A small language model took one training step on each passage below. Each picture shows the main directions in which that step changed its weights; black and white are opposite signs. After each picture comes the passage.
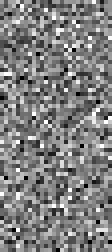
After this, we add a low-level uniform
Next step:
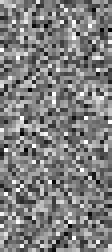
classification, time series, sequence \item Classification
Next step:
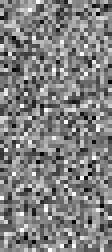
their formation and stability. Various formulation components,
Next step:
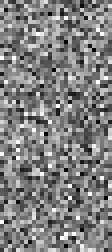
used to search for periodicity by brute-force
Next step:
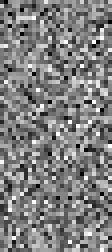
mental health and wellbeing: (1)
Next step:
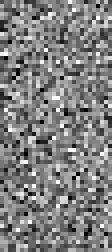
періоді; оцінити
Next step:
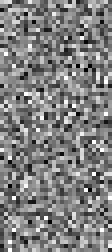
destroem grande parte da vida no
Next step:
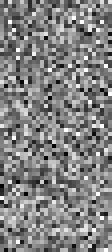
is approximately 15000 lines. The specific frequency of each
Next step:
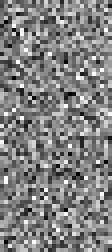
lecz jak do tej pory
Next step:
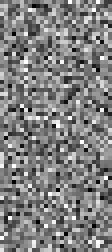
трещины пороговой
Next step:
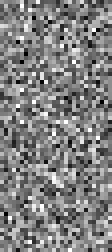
culture on asset misappropriation. The results
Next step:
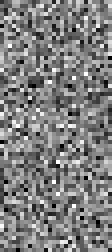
for opacity in the atmosphere of a
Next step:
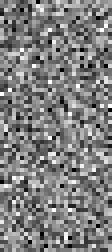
the neighbor sites of the cluster is not accounted
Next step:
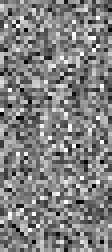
тавсифга эга ва у
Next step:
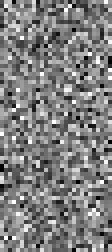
number of symbols that must be repaired,
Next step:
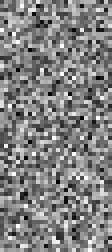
sets $S_k$ of size $s$,
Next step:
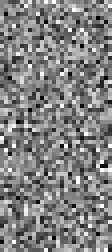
hujjatlar, mavjud
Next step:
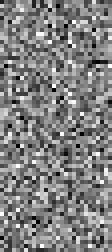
numbers. Here we provide some explanations of how these
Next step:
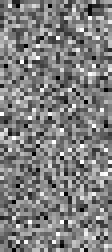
that we are complying with Bolza's
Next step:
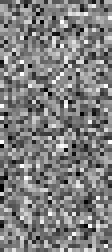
J.R. Nuclear Physics and
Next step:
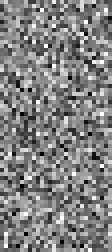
Min. Max. Mean Std.
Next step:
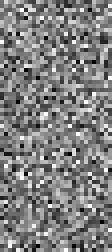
sense; it is better termed as an
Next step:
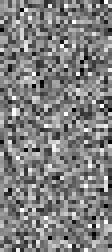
tot een vroeger boekjaar
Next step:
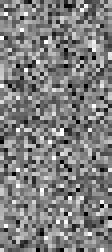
idosa, a busca de qualidade de
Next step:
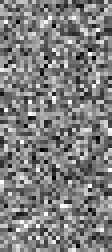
Sixth Day." In the poem
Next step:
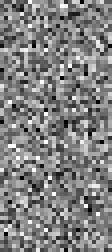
Modern Advective Flows} In the
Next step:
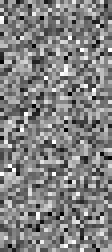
model. } \label{blocking}
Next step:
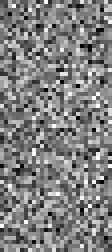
em sua maioria, exercem
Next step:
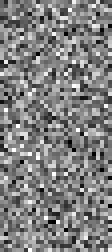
99.9% of the cellular elements)
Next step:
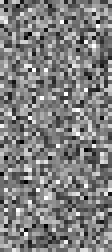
que les habían traído a la
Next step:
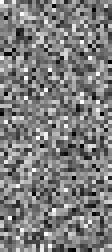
check is monitored during bowel movements,
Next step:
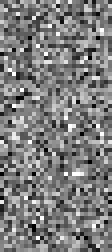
relation between circumnuclear and host galaxy structure
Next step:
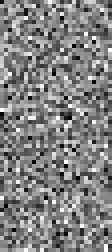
au cours de la campagne politique
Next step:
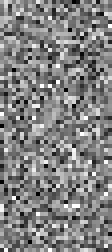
interior of the star. The values obtained for the
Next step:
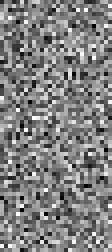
Montenegro, where he is currently
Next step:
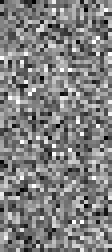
are primarily the producers and exporters of
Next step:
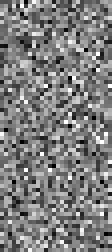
appendicitis. This study demonstrated no variation
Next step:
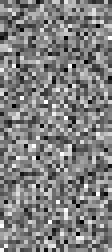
borada budjet hisobining xorij
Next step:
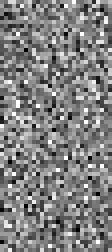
at 0 in the disordered phase, before
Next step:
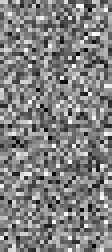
destruction during authentication
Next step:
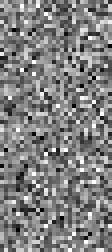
social sciences To create learning resources that are in synch
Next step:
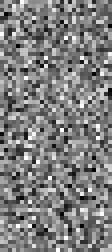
así la calidad de la investigación
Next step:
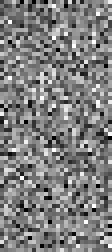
kegiatan pembelajaran,
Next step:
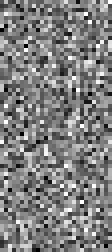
вазифалари ва тарафларнинг
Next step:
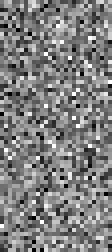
farmers can expect good revenues from this
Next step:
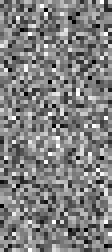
Analysis Bivariate analysis aims to study the
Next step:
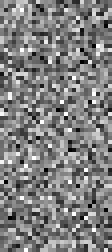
the baryon mass of a neutron star of
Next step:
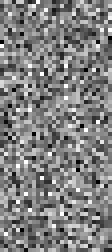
($\hat{e}_3$ axis out of the
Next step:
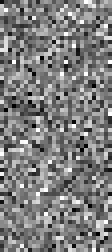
day-to-day operations or the business have
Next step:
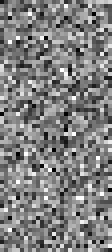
On the one hand, better pion/muon
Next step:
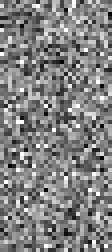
perpendicular (Fig. 1d) to
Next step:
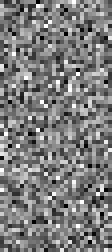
time of $C(\tau)$, which is half the
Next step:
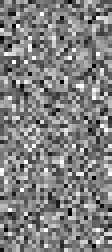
texnologiyalarning imkoniyatlari va
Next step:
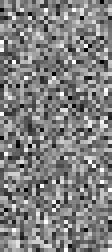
production system is currently being commissioned at
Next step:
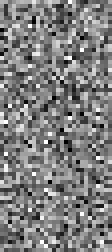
de Fernando Saturnino de
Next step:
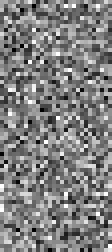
which gives the normalized weight function for the Meixner
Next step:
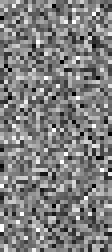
diagonal directions are hard spin axes in the
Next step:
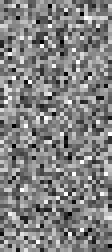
overlapping questions between these two sampling strategies. In
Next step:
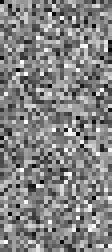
toepassing van deze methode tot
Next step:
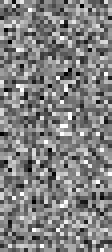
70 abnormal data, 300 testing sets, and
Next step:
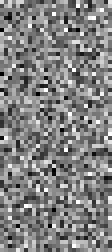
pada elektroda lapisan tipis
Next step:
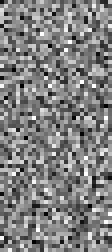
initial work on emotion recognition from conversations
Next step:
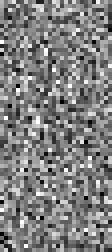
for $f$ and $R$. However, physical
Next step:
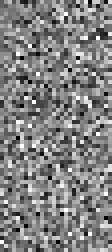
biotopom pre viaceré
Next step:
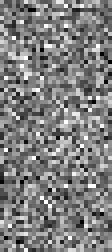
described the theory of operation for a broadband and
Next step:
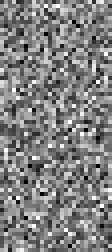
The largest values of dust mass, optical depth
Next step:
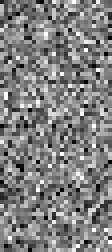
of strain for aluminum 2024 (the
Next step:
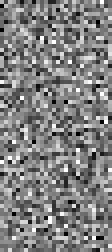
x x Visualização Preparação,
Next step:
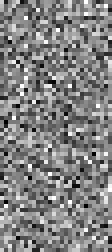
for T-duality to be an
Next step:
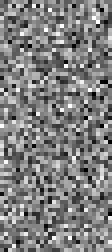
diluting the spin alignment, which causes a
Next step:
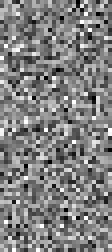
invención. Vida útil de las
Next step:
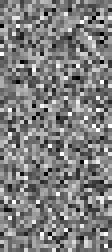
nazariyasi asoslari. –
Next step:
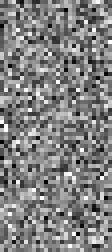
GHG emissions can be calculated corresponding to
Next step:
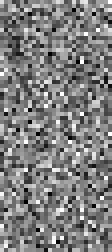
approximated by integrating the EELS signal using
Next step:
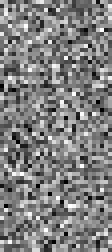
and for each pair ParsRec$_{Field}$
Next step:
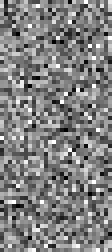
apparent that majority of the respondents are those in
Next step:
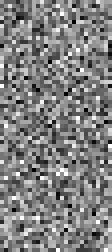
We apply $\delta = -1.0$ to
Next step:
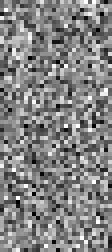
the events, to form ABCD planes with
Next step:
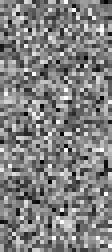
limit, and had only one emergency exit,
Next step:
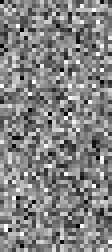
Aharov-Bohm scattering of particles off
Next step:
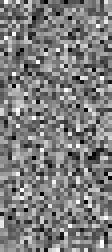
low cost wireless personal networks that require low power
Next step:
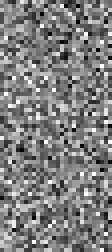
essentially biological aspect cannot be construed as
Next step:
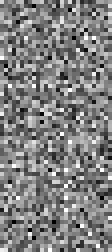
de coûts d'agences, de
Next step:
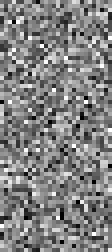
results of Sect. 3 to superconducting
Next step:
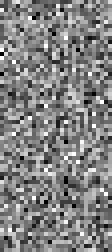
SIMBIO-SYS thermal conditions affected
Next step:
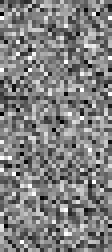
ADMINISTRATION UNDER THE
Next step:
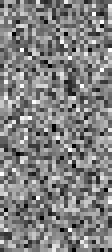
- Let $\hat{R}$ be a vector of
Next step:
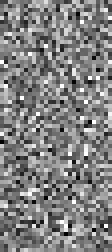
Infect Dis J.* 2021 Apr 1;
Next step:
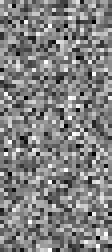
генератора (ПГ),
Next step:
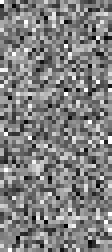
sucrose plain ice cream samples and
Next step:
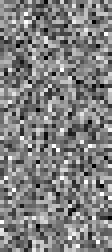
This is a very different mechanism from the polariton
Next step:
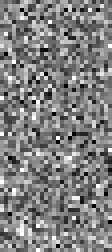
direction, depending on the direction of the field. In
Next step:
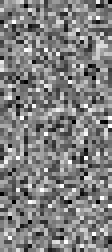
Навчальну роботу в
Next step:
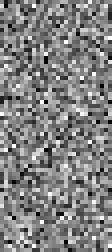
orders, invoice etc. Image processing
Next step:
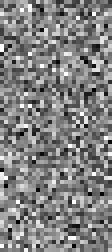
the free field realization of the WZW
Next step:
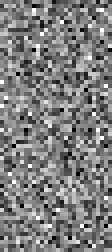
examined, with a high TFR
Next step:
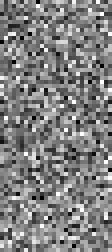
with probability close to 1, the sequence of
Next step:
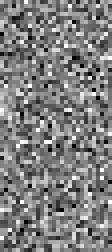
почали шукати цих
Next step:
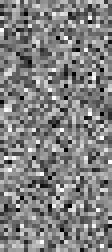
kelingan holatlardan chiqib keta
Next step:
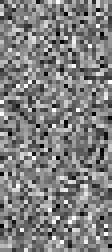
not justifiable without additional supporting data.
